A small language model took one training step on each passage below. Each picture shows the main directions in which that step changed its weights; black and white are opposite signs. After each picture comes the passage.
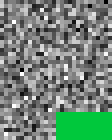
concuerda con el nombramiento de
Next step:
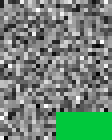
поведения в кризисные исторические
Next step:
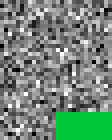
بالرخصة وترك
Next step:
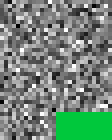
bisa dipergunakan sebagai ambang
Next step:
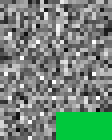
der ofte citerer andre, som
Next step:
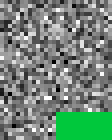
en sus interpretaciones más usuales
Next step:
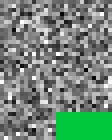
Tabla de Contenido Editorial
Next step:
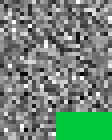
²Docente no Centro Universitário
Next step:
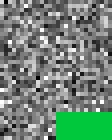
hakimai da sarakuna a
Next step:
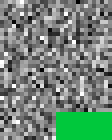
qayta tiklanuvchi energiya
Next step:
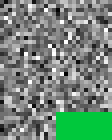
Services and Urban Ecological
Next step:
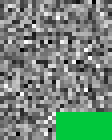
Justiça do Piauí. In
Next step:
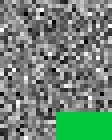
plății cheltuielilor pe care
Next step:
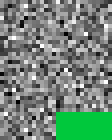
Zero Books. 13.
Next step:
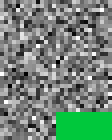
- Díaz-Barriga,
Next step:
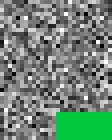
los desembolsos en que incurra
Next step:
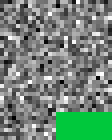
В., Богініч О. Л.,
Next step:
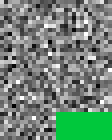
organizmida aminokislotalarning
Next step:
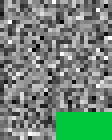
2015. Engineering regulation of
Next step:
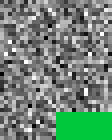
ko`rmayapman. Yoki
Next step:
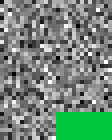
sa de angajare a rudelor sau
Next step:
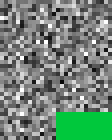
oduncağın su borularının
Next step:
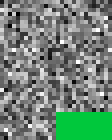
afzalliklari va aholining
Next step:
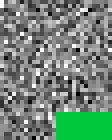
как у губок его третья
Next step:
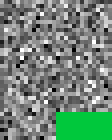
MCGOWAN, J.,
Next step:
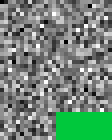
(juda past) shkalada
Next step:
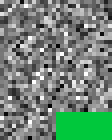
ve uygulama günümüzde de
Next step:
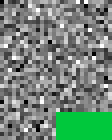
альбомах, располагать
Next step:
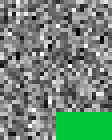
terhadap sistem *e-tilang*
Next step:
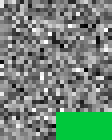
Пенсионного фонда.
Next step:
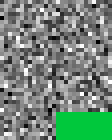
(INSS), a hérnia de
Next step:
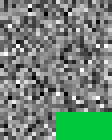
do conhecimento que tem como base os
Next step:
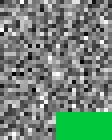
oldidan ularning miqdorini
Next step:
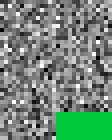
restrictions on the discretionary
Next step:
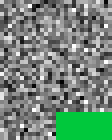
averiguar ninguna organización
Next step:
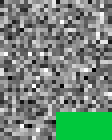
constante actualización para cubrir
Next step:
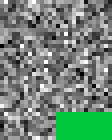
significance of the Council as a
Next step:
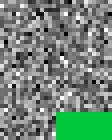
التسويق الأخلاقي
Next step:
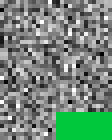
com DAC conhecida ou
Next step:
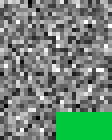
НИТЕЙ. *Educational Research
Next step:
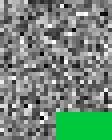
qilib shuni takidlash mumkinki
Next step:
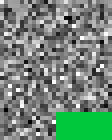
diseño original del dispositivo,
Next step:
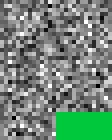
kinerja siswa. Kinerja
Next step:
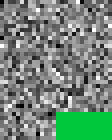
неможливо. Виникає
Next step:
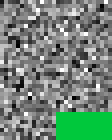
організацією в сучасних
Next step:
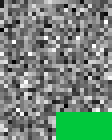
sua identidade no Evangelho de
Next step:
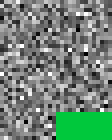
national thinking, concept,
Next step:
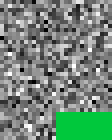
elektronika buyumlariga
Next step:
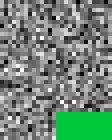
que explora essa temática é o
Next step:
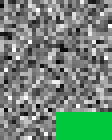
металлополимера в полость
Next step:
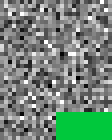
tayanish darkor. U –
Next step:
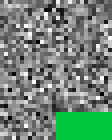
influencia que ejercen los padres
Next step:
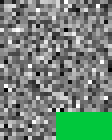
промысловым видам
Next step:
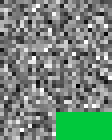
nodavlat oliy ta'lim tashkiloti
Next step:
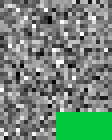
Otro ángulo de esta cuarta
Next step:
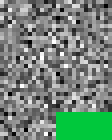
contínua foram observados. Somado a
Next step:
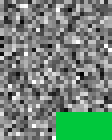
531 Potenciais da IA para a
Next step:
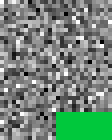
форми кризи державного управління, що
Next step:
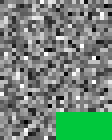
the problem of extracting relevant
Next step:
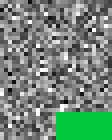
clássicos de NR, NRM
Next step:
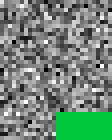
selanjutnya, pendidikan
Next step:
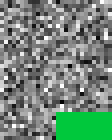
proveniente de resíduo de
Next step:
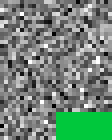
međuzavisnost između
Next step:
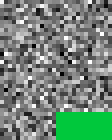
us-sig'ar" devonidan
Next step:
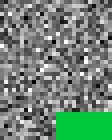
ingresos que garanticen
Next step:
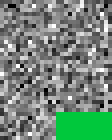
een overeenkomstige
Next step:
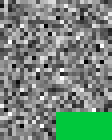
dos 6 aos 9 anos de idade
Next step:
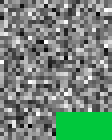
iboralar:** afg‘on
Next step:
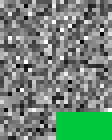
mânâsı bozulmamak
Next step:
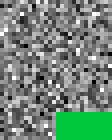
majburiy homiylik bilan
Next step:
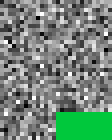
charges and the criteria for their
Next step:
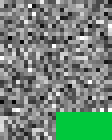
*feedback*. X Lean
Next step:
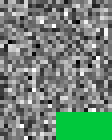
clarify the theoretical basis of
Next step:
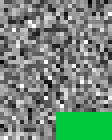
obtenue en croisant deux
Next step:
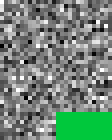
сыныбына арналған
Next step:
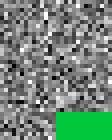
Innovation areas 45 Convergência
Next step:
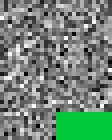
do livro de Génesis.
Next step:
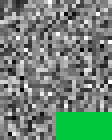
uchun kurashish tuyg‘ulari bilan
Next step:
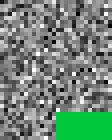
*place-based*, usato
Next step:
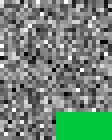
Востока. Г. Гейне не
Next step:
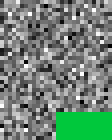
nous semble nécessaire de
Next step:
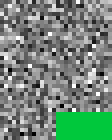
chekkan pushaymon oh*”
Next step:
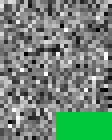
Ева Эгер «Выбор»
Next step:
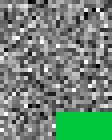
las situaciones de injusticia o
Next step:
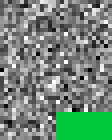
tizimidir, ana shu qarashlarga
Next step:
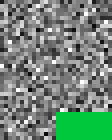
o requerente, utilizando-se do
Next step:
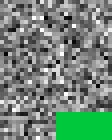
the years of independence.
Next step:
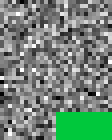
er menneskenes konkylier.
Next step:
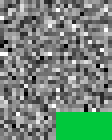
Zarchavaning shifobaxsh
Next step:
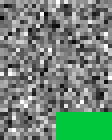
11. Djamaldinova Sh.
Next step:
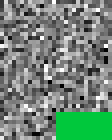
подставляя в нее правую
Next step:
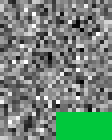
yozma ish, test sinovlari,
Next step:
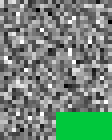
искусственного интеллекта
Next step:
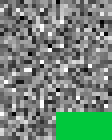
(прирост посещаемости,
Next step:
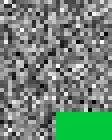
munosabat bilan shaxsiy
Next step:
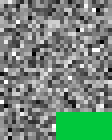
ОЧНОЙ СТАВКИ В
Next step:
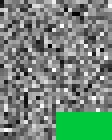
conheciam esse modelo de
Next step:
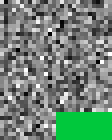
που έχουν
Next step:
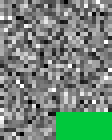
[23]. Astfel, conform
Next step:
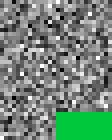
discretamente maior em homens do que
